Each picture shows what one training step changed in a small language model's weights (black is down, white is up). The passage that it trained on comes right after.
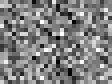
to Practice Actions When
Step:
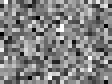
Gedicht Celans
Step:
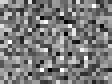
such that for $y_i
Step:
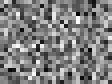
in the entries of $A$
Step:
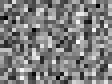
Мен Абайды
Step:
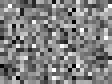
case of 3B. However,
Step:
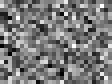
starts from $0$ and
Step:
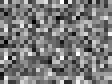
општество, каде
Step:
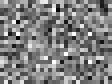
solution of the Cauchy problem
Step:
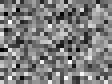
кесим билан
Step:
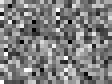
classification of $\cc$ into
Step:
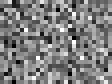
be the doubly periodic function
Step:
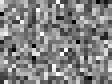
plane of $\Lambda$ containing the
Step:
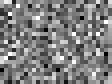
is used for the integration and
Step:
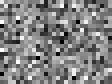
Journal of Multidisciplinary
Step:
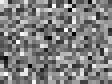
term of $g(x)$
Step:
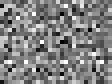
(Lambert et al.,
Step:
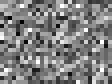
can easily see that the collection
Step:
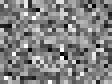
synchronising automaton
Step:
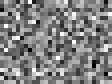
to one: $$ \hskip
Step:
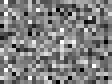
the set of all Borel probability measures
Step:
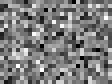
tili" ataladi.
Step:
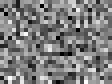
up the phase power at time step
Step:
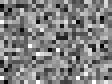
DOM Sources :
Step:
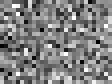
q$ and $q \equ
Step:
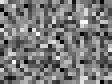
em meio uniforme com a
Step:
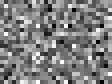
uses a qualitative approach with
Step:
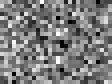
lower than the vector that is taken
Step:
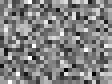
for $A, B \subset
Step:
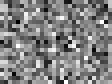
letter}, and any finite sequence
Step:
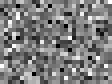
each $\GL$-factor are
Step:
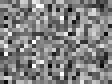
hamda bargda hosil
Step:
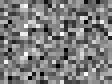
VA IJTIMOY
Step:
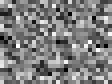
its length and height, and we
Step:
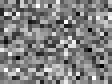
that $\hbar$ is a
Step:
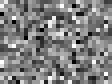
\neq \emptyset$ for every
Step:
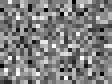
is same as the first one.
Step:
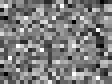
negative real parts, then there is
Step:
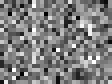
zaman reformasi,
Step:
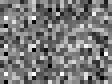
политический или
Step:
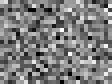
stem and oppositely at
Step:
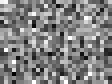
se deja llevar por
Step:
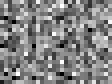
у Південній
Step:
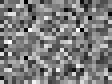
beruvchanlik darajasi
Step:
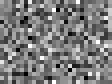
the Young inequality, Lemma
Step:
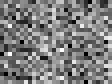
degenerate Hermite functions
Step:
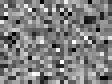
right hand side $K_*\Bbb
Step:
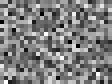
de dimension $n$ et
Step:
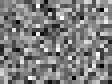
verificou-se redução
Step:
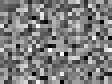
davrda dunyodagi
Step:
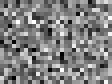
when $V$ is quadratic),
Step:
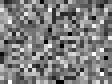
competencia sea factual,
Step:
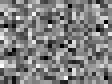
have disjoint vertex sets, for every
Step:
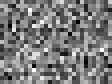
forma sistemática, visando
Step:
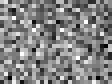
de gobernanza social
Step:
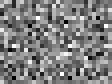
is given by $Y =
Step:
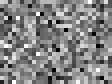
systematisch nach
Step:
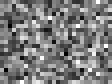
mavjud bo'lib,
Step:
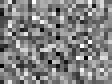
to establish a higher order asymptotic size
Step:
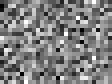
yuborilgan materiallar
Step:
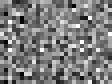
of seeing the other target words
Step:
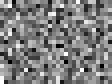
paper, we shall compare the modules
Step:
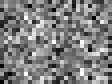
ocorreu o maior
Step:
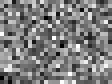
for the convenience of the
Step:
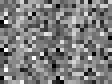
ichida ijodkorlarining
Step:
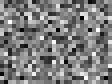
assumption (E)]. From standard
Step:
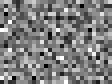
group boundaries, all the more
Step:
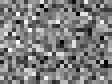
a scheme (or a ringed
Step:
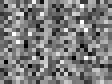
{r_m \over
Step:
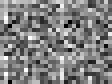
datoteke namestite
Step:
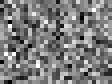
\leq \mathcal{O}(
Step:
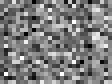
(КЭ) из
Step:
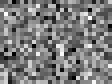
a pronounced
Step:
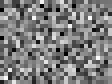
be an integer $\geq 1$.
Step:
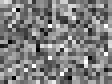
his result holds when $F$
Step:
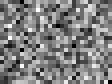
su humanismo. Los valores
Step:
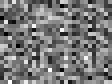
в сфере социальной
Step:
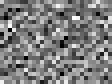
organism perspective, with
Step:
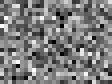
= k/\varepsilon_o$
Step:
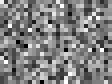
hermitian metric $\omega \in
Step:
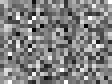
structure over an $R$-module
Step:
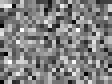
infinite products, one can look at
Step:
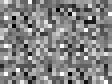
the solution of the linear system
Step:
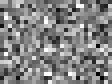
computed optimal control is implemented on
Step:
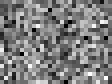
na Grande Guerra
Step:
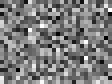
l'autre, incluant
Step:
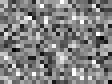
with no crossings is monomial}
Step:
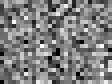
al mismo nivel que los
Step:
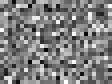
representation. The main technical problem
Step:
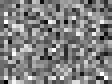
asarlari u yoqda
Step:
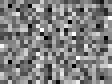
is a Galois stable quotient of
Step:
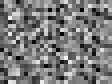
\quad \lbrace \ve
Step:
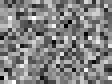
uitspreken. Dat
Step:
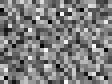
for any $x\in
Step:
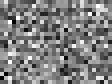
insights into cultural symbol
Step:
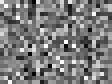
line bundle over $X$.
